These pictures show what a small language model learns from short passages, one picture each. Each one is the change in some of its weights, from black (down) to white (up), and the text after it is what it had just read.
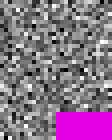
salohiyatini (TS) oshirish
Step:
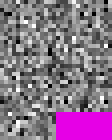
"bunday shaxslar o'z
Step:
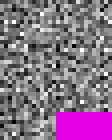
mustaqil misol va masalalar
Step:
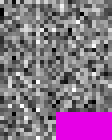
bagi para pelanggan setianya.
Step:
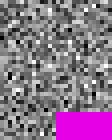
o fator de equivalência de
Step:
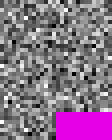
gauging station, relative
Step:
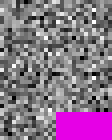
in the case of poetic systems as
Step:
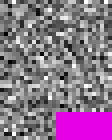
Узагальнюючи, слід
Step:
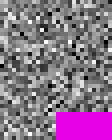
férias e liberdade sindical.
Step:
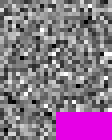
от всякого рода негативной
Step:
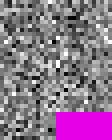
hash value). Cette valeur est
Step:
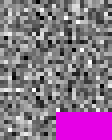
de peso asociada a mejor
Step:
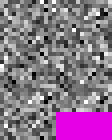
вызываются нарушениями в
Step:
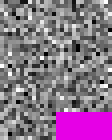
futuros docentes de Inglés
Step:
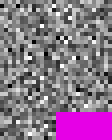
etish tamoyili-agar o'yin
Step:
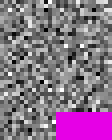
Maxillofac Surg.*
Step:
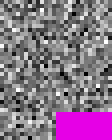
crop nutrition, and
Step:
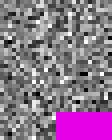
nos subyugamos a un aspecto del
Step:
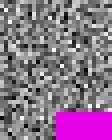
«Jollar» toplamına
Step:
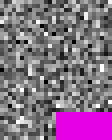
oshiradi, azotli birikmalar esa
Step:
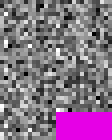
*Contribuții*, cuprinde
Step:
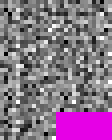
і соєвого шротів та
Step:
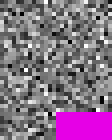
diversão para a classe que detém mais
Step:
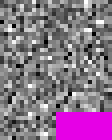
Qurbonboy o'g'li
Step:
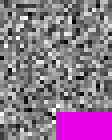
жойни эгаллаши таклиф
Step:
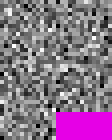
liberale in filosofia politica
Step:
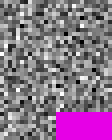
fundamenta-se em literatura
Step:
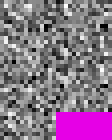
государством вида ГТЗ, что
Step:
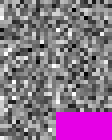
Numărul crescut al
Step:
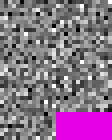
стихотворениях Ватват
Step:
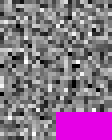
o espaço da mudança.**
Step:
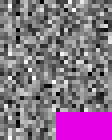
быть лишь репером.
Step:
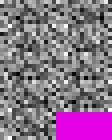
U C A Ç Ã O social.
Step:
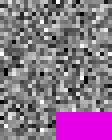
et de partage d'expertise
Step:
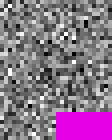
todas as partes interessadas. A
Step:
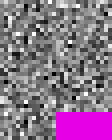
sendo fato exclusivo do sistema
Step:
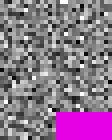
Линоленовая 0,10 6
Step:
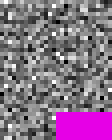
Беларусь. Минск,
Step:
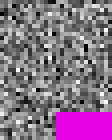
no prazo máximo de até 24
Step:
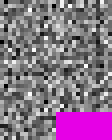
ютуқларни ўрганиш ва
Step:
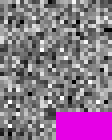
des individus et des entreprises,
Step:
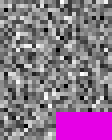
shu kabi “Yo‘qolgan
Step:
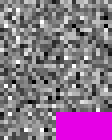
o'yinlarning o'tkazilish
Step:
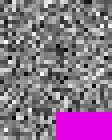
logical principles in meteorology
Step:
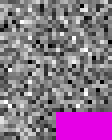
olimlarning asarlarida ichki
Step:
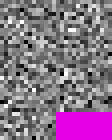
yanvardan 31 dekabr
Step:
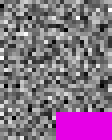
подготовке к школе, успешному
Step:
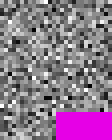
Это быстрый и эффективный способ
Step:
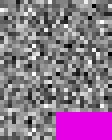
de este ámbito permite identificar
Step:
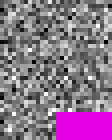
їх маю виготовити як
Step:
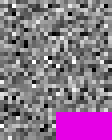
Física*. Son simulaciones realizadas
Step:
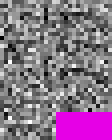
Mechanism and Machine Theory.
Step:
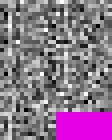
тест Мік-роск. тест
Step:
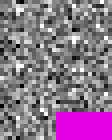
conviene con il gesto delle
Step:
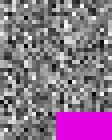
тілесні, просторові та
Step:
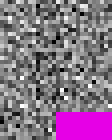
bu xalqaro varraklar
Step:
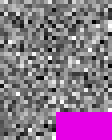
role of public, scientific organizations and
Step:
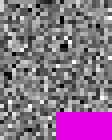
mahsuldorligini oshirish
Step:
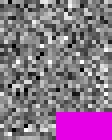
Patrimonio Culturale
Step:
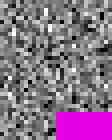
снижению качества жизни у данных
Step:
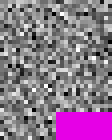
For instance: Abdukarim
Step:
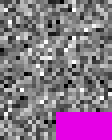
o'z faoliyatiga joriy etish bilan
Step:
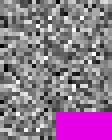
y Trinidad & Tobago, y
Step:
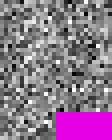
Thunder* (2022). Pese a que
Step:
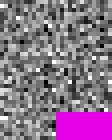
Шумихинском р-не в
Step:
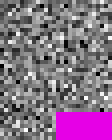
на практике, за пределами
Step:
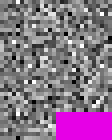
7), il débute son interrogation
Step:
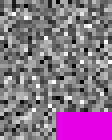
решение задач по строительству
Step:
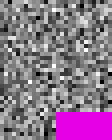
потенциальным препаратом для
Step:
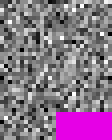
o'z changini tarqatadi.
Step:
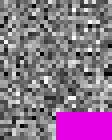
ifloslanishi. Insektitsid
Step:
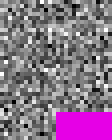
diminuto livro apresenta uma
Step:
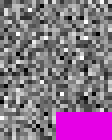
fundamental que as organizações ofereçam
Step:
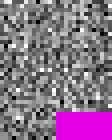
o‘ta dolzarb ekanligini
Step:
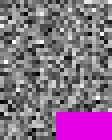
dianggap lebih etis dan
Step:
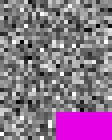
de prevenção, controle de
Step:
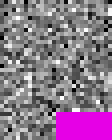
пашенному земледелию,
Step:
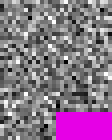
xarajatlarini oqlamaydi.
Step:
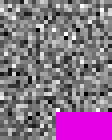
à saúde mental. Nessa
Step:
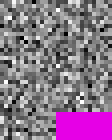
– pedagogika fanlari doktori, professor
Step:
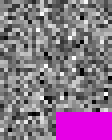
the article presents typological relations
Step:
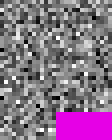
Faktor pendidikan merupakan
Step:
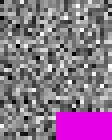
apresentada é a Weibull e
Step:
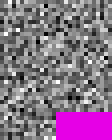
Figura 1 a y b Desarrollo
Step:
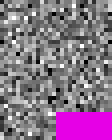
Jamoatchilik fikrini
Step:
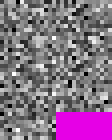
sehingga sistem juga dapat dimonitor
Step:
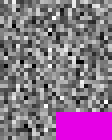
experimental design at the Asphalt
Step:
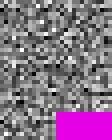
Hlišnikovský D.
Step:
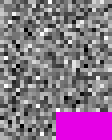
5) A reciclagem de
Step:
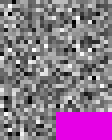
структураси ва бугунги кундаги
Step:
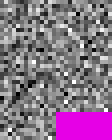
adicional de superação do modelo
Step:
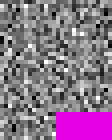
на воздухе, но с
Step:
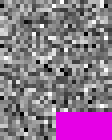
del equilibrio del planeta como sistema
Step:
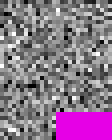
заходів, що дозволяє державі
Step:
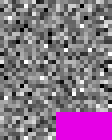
гигиенических нормативов.
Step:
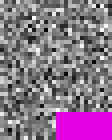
Nacional de Unidades de Conservação da
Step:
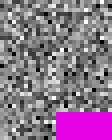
Imagine o impacto de apenas uma
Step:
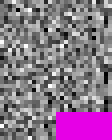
Gogacz jednocześnie
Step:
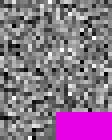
Physically Aggressive
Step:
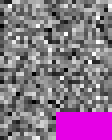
yuqori samaradorlikka ega
